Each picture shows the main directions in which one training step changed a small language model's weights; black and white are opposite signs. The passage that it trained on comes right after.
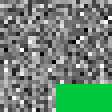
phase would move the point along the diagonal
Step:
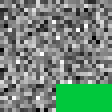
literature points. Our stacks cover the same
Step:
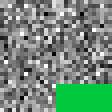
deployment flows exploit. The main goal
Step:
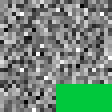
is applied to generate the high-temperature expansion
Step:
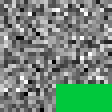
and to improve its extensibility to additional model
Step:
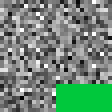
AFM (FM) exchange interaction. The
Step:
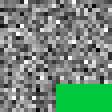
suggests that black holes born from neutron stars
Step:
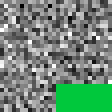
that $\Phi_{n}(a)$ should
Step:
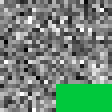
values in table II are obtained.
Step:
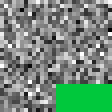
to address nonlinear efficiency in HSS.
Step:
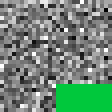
the modification in each parton distribution because all
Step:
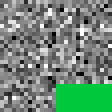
of the representation space with the charged
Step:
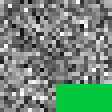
L. YanSong and N.
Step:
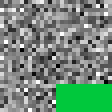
It is useful to introduce the combination
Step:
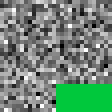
Beyond this point, the waves
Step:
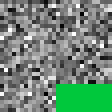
unchanged; this occurred in only
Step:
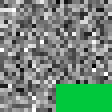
Consequently, in the pure gauge theory,
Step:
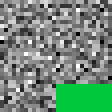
the $l\alpha$-th component of
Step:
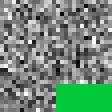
to % \begin{align}
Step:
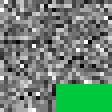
the computed ratios using the SM I and SM
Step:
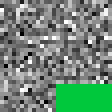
of QFI for different magnetic field
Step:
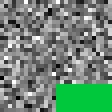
of mechanisms are based on adding noise. For
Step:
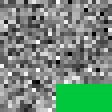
existence of an event horizon can now be read
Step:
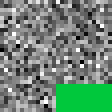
purposes and in a certain order.
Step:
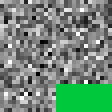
relative intensities on a single spectrum with an
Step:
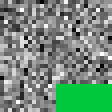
errors \cite{persson}. It
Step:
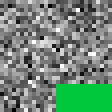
an emerging technology which uses wireless
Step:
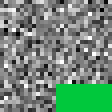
Consequently, by admitting the above constraints
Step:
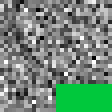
Hadron Collider
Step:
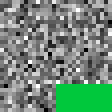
Astronomico di Padova,
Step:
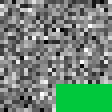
assigning each user in the vaccine
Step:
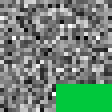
semi-infinite ray. On the
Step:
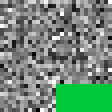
this section, we prove the following discrete version
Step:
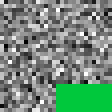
background. Most results were derived for the
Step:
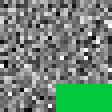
case, largely because workloads
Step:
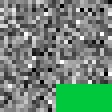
required to reach a relative tolerance of
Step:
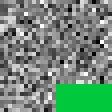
In this case only the populations of the states
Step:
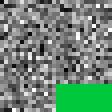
M. S. D. Darma
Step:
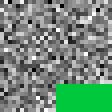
\end{array} \right),
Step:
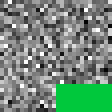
\abstract{ We present the results of the
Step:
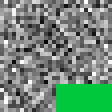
same charge, an identical charge radius, as
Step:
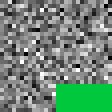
\times 1$ vector with support
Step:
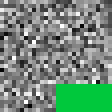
reduces to \begin{equation}
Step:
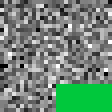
\gls{PAPR} reduction
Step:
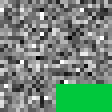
SLiM. The shaping effect will
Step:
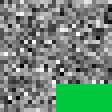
are not directly connected with the observed nonlinear optical
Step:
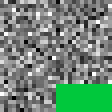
isotropic universe without any matter fields. For
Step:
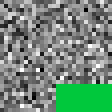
which provided histopathological cases were
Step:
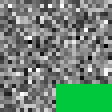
a Keck study of the composition of the
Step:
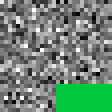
can now be estimated from (15). The
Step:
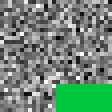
3$. For finite tilting the localization
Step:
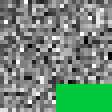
trade-off between power, efficiency, and
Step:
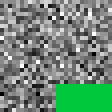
the \textsc{Geneva}
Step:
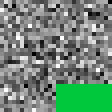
and Y. Shiwa, Phys.
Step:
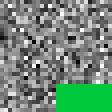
a velocity in a certain range {\it
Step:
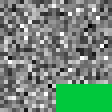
has a much slower increasing slope on
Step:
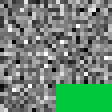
to the poles residing at the
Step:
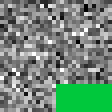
the hierarchy is determined by augmenting
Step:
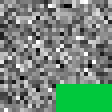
an x-ray transparent sample and
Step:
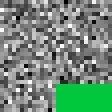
resources leave us optimistic that we can
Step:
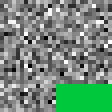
of the Hamiltonian reduces to a linear program
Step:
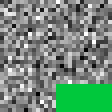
\textbf{Large Surface
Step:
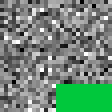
varying request arrival rates.} Our
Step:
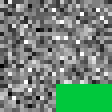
\right \rangle + \left \langle
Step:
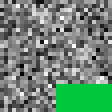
table: % Fill in the caption
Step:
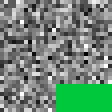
question. So, we may conclude that both
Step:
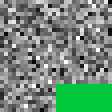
injected charge to a new value
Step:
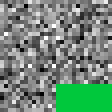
dressed down quark. When compared with
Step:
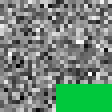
the emitted gluons are within the range
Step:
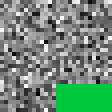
for further usage in the lab on
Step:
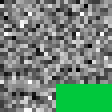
below. \begin{itemize} \item
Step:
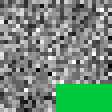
effect in disorder in enhancing the
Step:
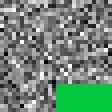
there). We further find numerically that, for
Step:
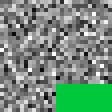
may be a major mechanism for vacancy or
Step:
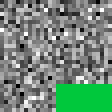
set $\mathcal{T}(x)
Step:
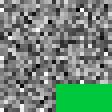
HSE assures us that using
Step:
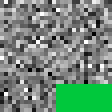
Then corresponding to the DMpp-wave
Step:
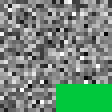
2.16 for field of 2,
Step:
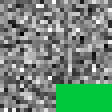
1$ (lower portion). The position
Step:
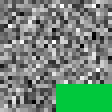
is reached. Carbon chains appear first,
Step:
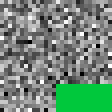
which are interesting because they are independent of the
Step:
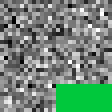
that along the dotted curve had it not been
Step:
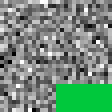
all ambiguous, undetermined terms
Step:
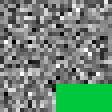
$k$, we have a weighted ensemble
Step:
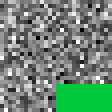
In the Lagrangian picture, the concentration due to
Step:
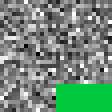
MultiNest} code (Section
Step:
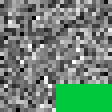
part of the Hamiltonian . Therefore, all information
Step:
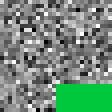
energy differences of mirror nuclei by taking $
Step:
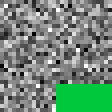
and F.~Perrotta,
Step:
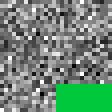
propagation and group velocity dispersion characteristics taking account of
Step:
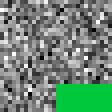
resources polarised by a pastoral
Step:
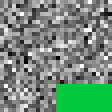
is a more natural choice to study the effect
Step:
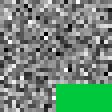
\end{align} This implies that the
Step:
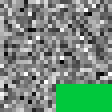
to their usual interstellar abundances?
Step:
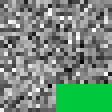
of the response time of the web
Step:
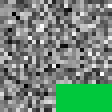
head of a coin is send in one
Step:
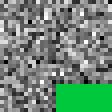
Academy of Sciences, Beijing
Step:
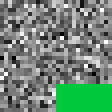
used to derive analytical formulas for the locations of
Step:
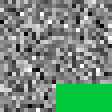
method, trained solely on
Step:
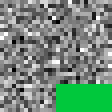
the need for external magnetic fields, ferromagnetic
